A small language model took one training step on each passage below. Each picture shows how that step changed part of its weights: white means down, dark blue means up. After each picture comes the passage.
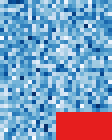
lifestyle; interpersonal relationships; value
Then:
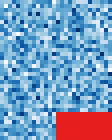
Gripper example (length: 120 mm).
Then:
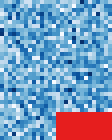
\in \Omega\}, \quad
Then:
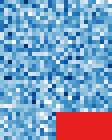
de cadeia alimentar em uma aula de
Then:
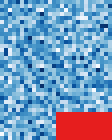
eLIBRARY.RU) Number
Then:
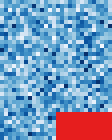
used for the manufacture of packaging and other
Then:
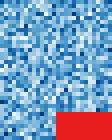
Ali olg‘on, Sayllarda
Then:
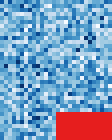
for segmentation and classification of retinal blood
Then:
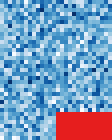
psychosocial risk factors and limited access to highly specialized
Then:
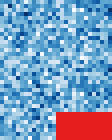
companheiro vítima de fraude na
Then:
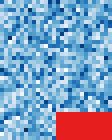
ektoparazitlar hamda infeksiyon
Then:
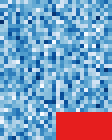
10]. O'pka va jigarning
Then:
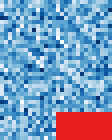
Saidaxon, Mamarajabova
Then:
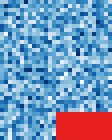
the relationship of NLR and PLR with disease activity
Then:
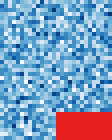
contingencia cubierta por esta prestación
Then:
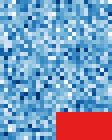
required vehicle was added by geometric
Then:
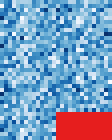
durante a noite, quando, à força,
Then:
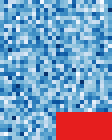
threats (e.g., flooding,
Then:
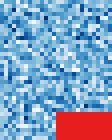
complex apparent motions of the planets, as
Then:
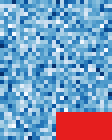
No 4, Central Jakarta, Indonesia.
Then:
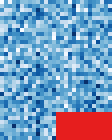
45 years old with Oculus Touch
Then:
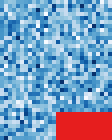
PA is not really meant to be a
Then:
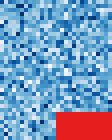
The data was then analyzed using simple frequency, mean and standard
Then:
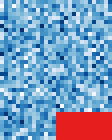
нерва, обратившихся в 2024
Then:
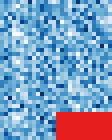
керівництву клубу
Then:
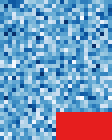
«O‘zbekiston Respublikasida chorvachilik
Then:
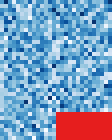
tuzilma orqali norma izchil va
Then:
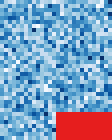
şiirlerinde açıkça
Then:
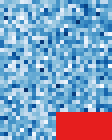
D., Velikonja Bolta
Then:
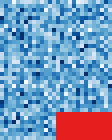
MATERIALS AND METHODOLOGY
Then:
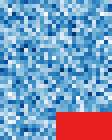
quality of medical image data, which is mainly used in
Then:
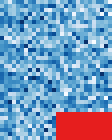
management of the urban areas. The proposed methodology is applied
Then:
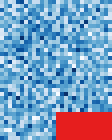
solutions for traffic monitoring, behavioural analysis, infrastructure assessment,
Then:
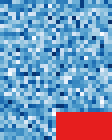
was shown that the injection of water into the
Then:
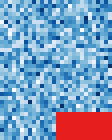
entre la logistique et la supply chain management,
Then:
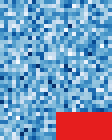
growing at a very fast pace on the world
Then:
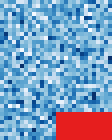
a flow rate of 1ml/min. Buffer
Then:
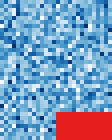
Service bagged a prestigious project from the
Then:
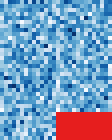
va uning naqqoshlik maktabi. –
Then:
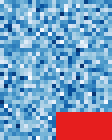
атама муайян типдаги
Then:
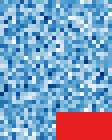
munosabati vaqtida aks etuvchi
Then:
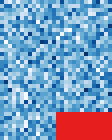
a Graphics Processing Unit
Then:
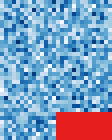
small hydropower operators This example of a decision
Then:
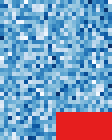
atrofi va aholi gavjum
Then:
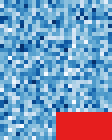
at the end of consolidation period. Based on Table
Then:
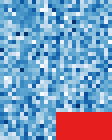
phase of implant osseointegration occur
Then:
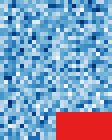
aniq tasvirlangan bo'lishi kerak.
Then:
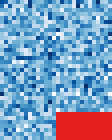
литературы: 1. Нельсон
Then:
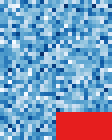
Development Laboratory. 16. Pianta,
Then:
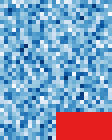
immunization against COVID-19 pandemic.
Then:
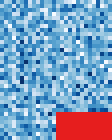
the application of machine learning algorithms on denoised data for
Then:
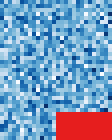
I.FAST Consortium, 2023 For
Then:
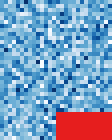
відставку з пенсією. Серед
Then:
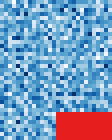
Validation in Constrained Networks
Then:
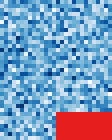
its position-orientation. In order to describe
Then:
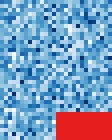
A.S., Oteuliev M.O.,
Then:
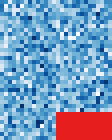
sifatini oshirish bo'yicha belgilangan
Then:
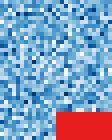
to reduce pollution and reduce waste, waste
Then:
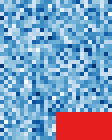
to manage access to multi-type data and samples of
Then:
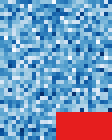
Figure 2: Computational setup with the LES or
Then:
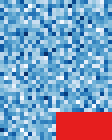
literature, e.g., in the characterization of
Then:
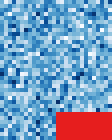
crop categories, related to feed or otherwise, were then
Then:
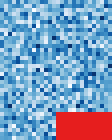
magnitude of these effects varies considerably.
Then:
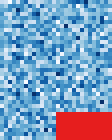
бюджету. Так, 27
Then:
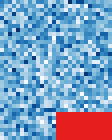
aux femmes entrepreneurs: Selon la
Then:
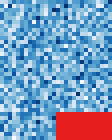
magnitude in a survey mode. The simple
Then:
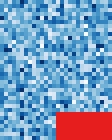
REFERENCES 1. Салимов
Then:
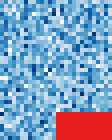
21), jak chociażby nieustanne
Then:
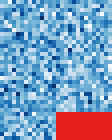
llevados a cabo en el
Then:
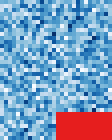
подсказывающими. Формирование
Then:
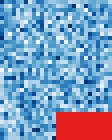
bilan mashhur. Ular ichak
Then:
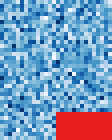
Committee on Drug Dependence.
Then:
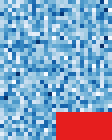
Lydia Bayer benannt, einer
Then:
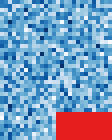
dark purplish ooze, cold on
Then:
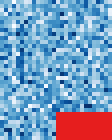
using the experimental lattice constants of bulk
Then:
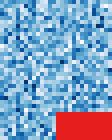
İstatistiksel analizler SPSS
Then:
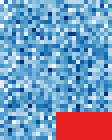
uning natijalari bilan bog'liq bo'lgan
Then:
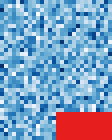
yogurts is increasing milk total solids
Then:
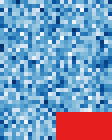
включающей в себя
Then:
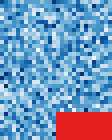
work presented the generalized solutions to obtain the odd
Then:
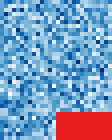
that motivation is the basis of support regarding students'
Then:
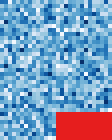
Ushbu natijalarga erishish maqsadida
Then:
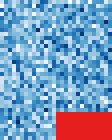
of the Al and Si components. Many naturally
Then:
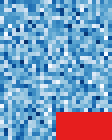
Extreme Differences Absolute
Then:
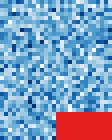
through Collie's friendship with a local
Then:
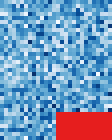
liver in the group of patients with type 2 DM
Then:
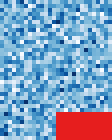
and in case of geometrical frustration,
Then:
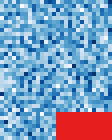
functional treatment whereas arthrocentesis and
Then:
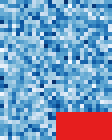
of Uzbekistan in the system of internal and external cultural
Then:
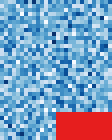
de transfert de conceptualisation populaire.
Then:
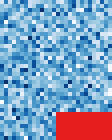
sentido, esta perspectiva es un caso particular de las
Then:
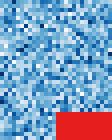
tizimlarini ishlab chiqish. Shunday qilib,
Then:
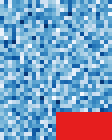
i så fall tatt tidligst da
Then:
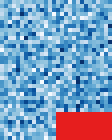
the manuscript. The co-author
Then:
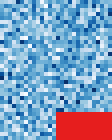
e o momento da IA é um fator que
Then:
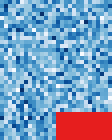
study of febrile infants ≤ 60
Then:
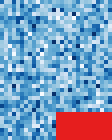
não determinística dos modelos de IA.**
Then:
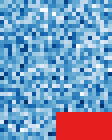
(Table 3). Similarly, the thermoelastic
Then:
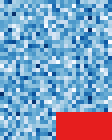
data de sua publicação. **PALÁCIO
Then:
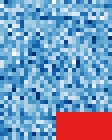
at different temperatures of growth The study of the
